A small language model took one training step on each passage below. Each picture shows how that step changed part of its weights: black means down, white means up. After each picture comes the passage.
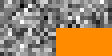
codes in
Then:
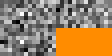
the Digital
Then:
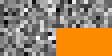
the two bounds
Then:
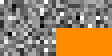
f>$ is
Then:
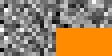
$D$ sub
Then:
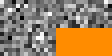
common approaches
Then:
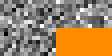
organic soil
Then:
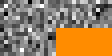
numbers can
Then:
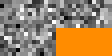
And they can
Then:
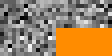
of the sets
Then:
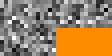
sociale et
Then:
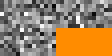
years and
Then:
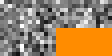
setup of the
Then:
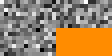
it. The
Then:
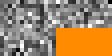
clear that
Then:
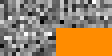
Test values for
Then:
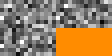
finite dimensional
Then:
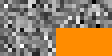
compute that
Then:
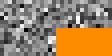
concept of
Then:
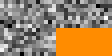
from left to
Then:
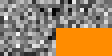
the vectors
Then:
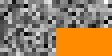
systems, in
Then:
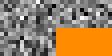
prevalence per
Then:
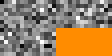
of sales
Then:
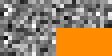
\] where
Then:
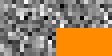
not discussed
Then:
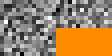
the poison
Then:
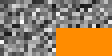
compared to the
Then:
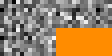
the estimate
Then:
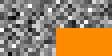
wordt de
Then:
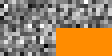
we suppose that
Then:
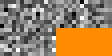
increase when
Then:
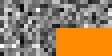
which is stable
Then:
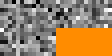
that this is
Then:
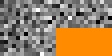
methods and is
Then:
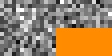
discussion of
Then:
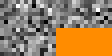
for mask
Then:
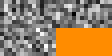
associate two De
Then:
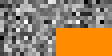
the radii
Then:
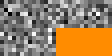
following conditions:
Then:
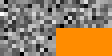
respectively, which
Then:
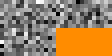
\langle 1
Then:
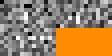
inclusion in the
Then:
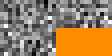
variance result for
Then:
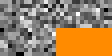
of individual
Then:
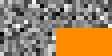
otherwise there
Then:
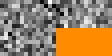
strengthen the
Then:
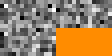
as follows. If
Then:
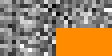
of the area
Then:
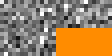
it is possible
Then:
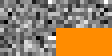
value of the
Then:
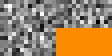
show how a
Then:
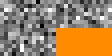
belong to
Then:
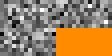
also operates
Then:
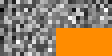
the claim
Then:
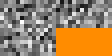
the sector.
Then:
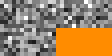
Here we
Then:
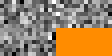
, SO
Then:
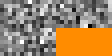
we propose an
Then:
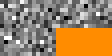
la cual no
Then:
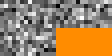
Now we
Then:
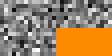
their own
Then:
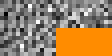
hadde en
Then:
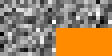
per anther from
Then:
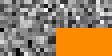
of students also
